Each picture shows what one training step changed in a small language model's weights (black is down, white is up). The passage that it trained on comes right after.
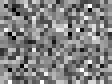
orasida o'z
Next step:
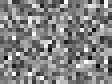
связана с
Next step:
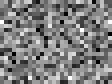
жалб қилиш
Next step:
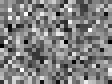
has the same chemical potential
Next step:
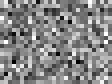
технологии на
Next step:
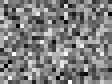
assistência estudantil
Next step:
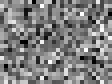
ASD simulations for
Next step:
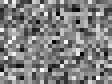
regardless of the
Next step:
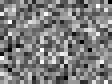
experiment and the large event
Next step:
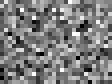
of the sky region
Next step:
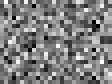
и ошибки, их
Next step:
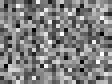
llega el periodo
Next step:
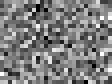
I \rangle_{max}} =
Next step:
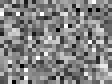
sido basadas en
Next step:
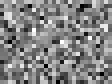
it is assumed that the
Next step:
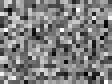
distribution of crystalline
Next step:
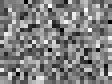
Sant' Angelo
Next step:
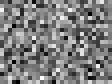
realizadas nos
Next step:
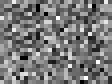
\tau) \rangle$, shown in
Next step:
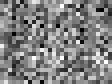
the AGN core are
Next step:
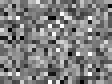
we will see that in all the
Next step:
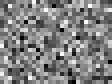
осіб) – як
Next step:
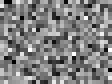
МДж га
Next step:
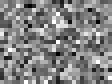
derecho y un deber de
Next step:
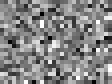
R. P., Golin,
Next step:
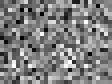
References: 1.
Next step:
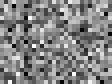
in the network, with
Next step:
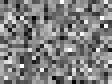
$p_\infty$. The system
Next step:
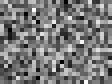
region inside each unstable
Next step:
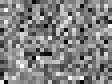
the world of
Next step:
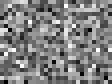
electric field close to the
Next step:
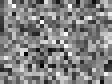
2005. Importance of
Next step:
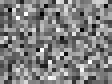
TEM growth which
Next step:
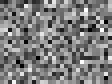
the smaller secondary phase;
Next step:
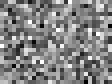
are located within 1
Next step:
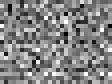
sur les espèces
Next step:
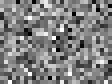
stretch to highlight
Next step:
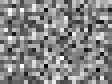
va zamonaviy
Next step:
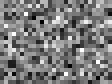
до 74 років у
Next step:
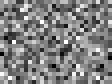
300 semiconducting
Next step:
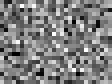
малого таза //
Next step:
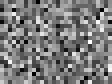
segregated into
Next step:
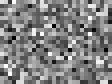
are non-dimensionalized as
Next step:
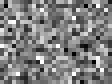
angular momentum and
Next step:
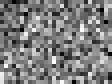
aborto seletivo
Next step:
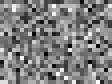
variabel Moralitas
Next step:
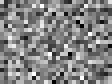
been made to construct
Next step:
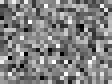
choice of initial state, as
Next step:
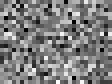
contas estaduais e dos
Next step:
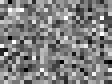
with power constraints at the
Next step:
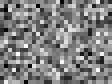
of cardiovascular
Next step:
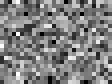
for different values of the disorder
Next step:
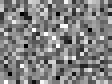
based on ML criterion
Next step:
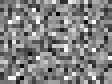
le produit ne soit
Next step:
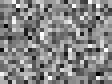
indicate a better model
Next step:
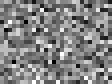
(I Made Wena,
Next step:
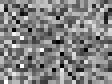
por el docente.
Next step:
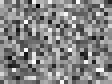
50 rules that were
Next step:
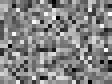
turma dos estudantes
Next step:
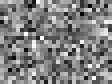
doch wil alleen
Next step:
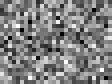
данных составляла
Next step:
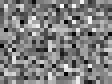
Untuk Menilai
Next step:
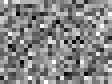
son dərəcə
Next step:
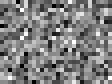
metallic systems, such
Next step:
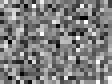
very faint sources which are
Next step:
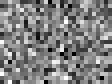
un nombre, separados
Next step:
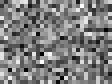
conclusions were reached due
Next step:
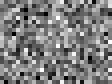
о том, что
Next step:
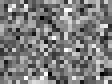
to preserve the sharp
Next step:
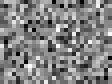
system of state control and
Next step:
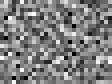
charge frustration.
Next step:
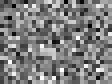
the region where the spectral data
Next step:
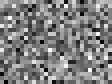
the following spectrum:
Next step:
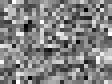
of the dynamics. \item
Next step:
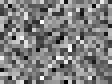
QSL candidate is
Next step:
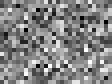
змісту та
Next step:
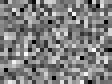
Sekolah dan
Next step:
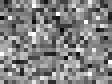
de retornos esperados
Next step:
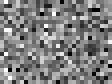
that are apparently observed in
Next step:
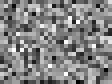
the conciliator of
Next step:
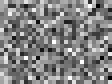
та відтворення
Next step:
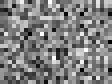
collective engine over the
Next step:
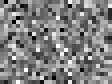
4-7 бетлар.
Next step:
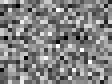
Hospital in
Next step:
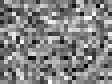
do Princípio
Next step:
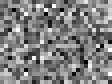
for the swimming
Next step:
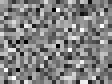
de către
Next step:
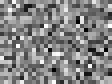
is constructed and used as an
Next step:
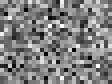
we explain the fault in
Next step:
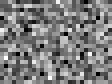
magnetization measurements at
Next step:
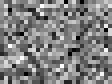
the probability, which appears
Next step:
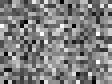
computational basis)
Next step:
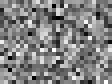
applied for the whole
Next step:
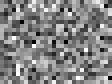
its global mean
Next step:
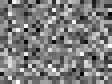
Del Castillo,
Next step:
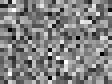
be rewritten as
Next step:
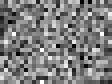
task. Do not
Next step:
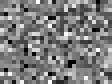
particles. We can estimate the
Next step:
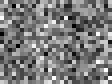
но спасся
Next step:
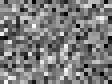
The optical analogues of
